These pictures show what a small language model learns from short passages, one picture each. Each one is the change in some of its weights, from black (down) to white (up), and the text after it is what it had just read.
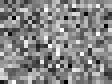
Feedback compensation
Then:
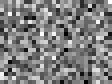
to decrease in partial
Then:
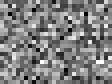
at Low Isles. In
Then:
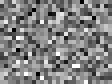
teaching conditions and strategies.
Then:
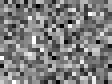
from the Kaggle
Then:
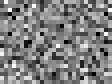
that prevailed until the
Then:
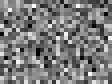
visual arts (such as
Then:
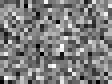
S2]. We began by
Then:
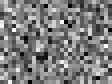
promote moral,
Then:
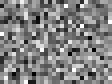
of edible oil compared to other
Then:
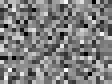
because it is the only action which
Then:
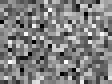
which may encourage others to
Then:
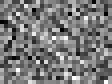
standard deviation. EPA
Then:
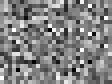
also accompanied the four
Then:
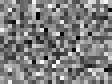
landfill site
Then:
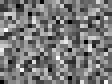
decorative motifs on
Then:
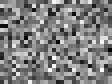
to the shaker, and
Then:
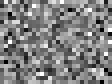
exchanger failure
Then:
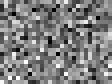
interpret the results as
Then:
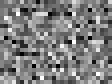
framework for critical infrastructure in
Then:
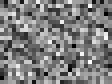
movement. Keywords
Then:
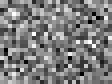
simulate the unstable network
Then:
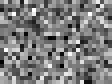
multiple gestation were not
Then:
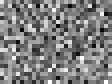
points toward the formation of
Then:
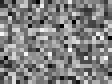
one of the most recent techniques
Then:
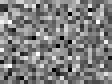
in men than in women.
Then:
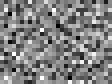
be seen that the data in this
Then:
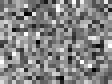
majority of cases GDM
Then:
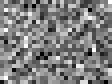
Netscape: Cases
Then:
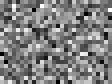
Max error:
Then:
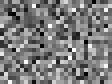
The dried materials were
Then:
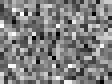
the nitrophenols were
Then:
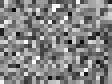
inversion characteristics correlates
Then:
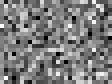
Century Bengal
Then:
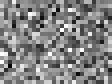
the task of sequentially
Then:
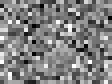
the simulation results were created by
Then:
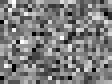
final consolidated report
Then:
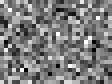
the multidecadal variability
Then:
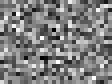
research was implemented in the
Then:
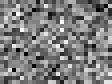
research. A researcher with
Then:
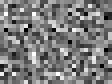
technical colleges in
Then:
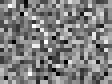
is taken to prevent
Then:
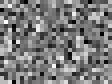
aim to regulate markets
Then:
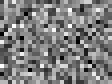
was to evaluate how deep learning
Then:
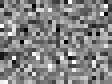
been demonstrated to enhance several
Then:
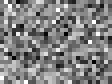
Leafy Vegetables
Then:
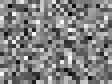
they why his party made
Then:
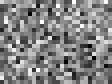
knowledge, and in the framework of
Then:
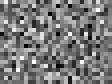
a significant effect on milk
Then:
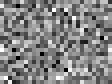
Thushara Naleen
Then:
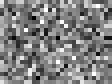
% in the variation of
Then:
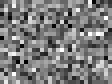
the next male generation.
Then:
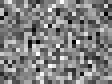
interests - The authors
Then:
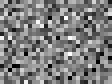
the interphase (SEI
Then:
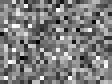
provide crucial knowledge to the
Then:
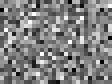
: Time 1
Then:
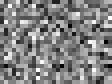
dlia uchniv
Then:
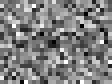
eastern coast of the
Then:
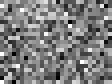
patient of EOC developing
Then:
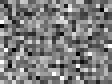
Real History of
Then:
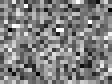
provide a detailed patient
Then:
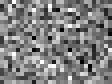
the coreference for each
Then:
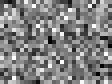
critically subvert,
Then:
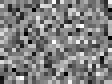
4: Equation 4
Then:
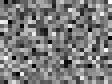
by much decay heat, a
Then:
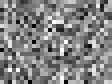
Furthermore, action can
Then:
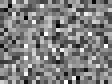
be a good perception From
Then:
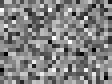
that the frictional force is
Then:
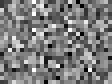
OF INTEREST
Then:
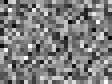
on business performance, mediated
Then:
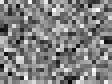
panel that accumulates
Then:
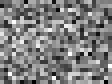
the problem of random effect
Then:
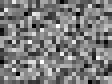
respiratory impairment
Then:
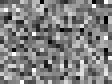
data lake. T5.2
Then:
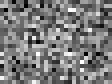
the theorem holds
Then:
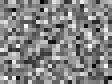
K., & Jefferies,
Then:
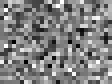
A property state The state of a
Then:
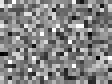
whereas it is 10.6
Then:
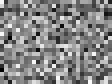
study of plastic, and
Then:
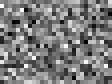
submucosa and
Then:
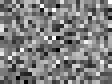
2.4 and we try
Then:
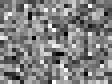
demands for regional
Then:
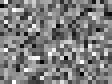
drilling water wells,
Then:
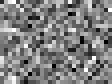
biophysical stimulation
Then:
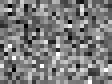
tool. Moreover, significant
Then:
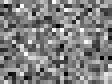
itself, and then wrote
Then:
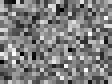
obtained by extrapolation of
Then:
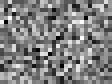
and Autism.
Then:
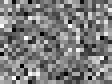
describe fluctuations?
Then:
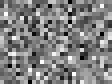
Figure 3: Showing a
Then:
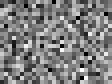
detailed measurement rules
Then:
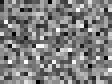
make it easier for those
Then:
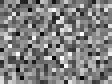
The following questions directed the
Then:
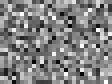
commonly found as standalone
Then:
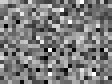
which constitutes a
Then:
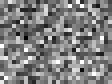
as a process of emotional
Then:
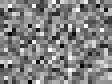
D) and respect to
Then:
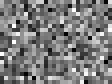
3. Data sources for research
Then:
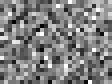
coefficient of LEXS is
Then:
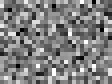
acute toxicity,
